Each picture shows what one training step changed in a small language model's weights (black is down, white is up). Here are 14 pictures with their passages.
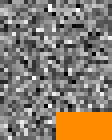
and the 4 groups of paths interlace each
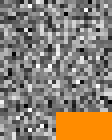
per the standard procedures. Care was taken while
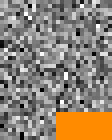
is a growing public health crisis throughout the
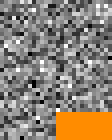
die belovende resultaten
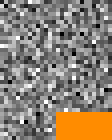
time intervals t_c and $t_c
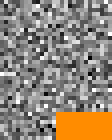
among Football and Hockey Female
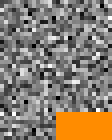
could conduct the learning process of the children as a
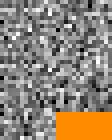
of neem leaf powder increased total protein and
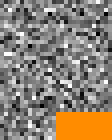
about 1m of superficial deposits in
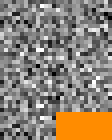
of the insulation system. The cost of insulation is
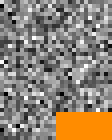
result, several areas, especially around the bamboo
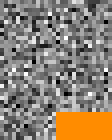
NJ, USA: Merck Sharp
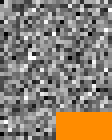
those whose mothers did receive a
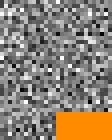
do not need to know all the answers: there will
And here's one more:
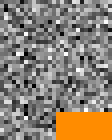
binding. Although originally conceived as a
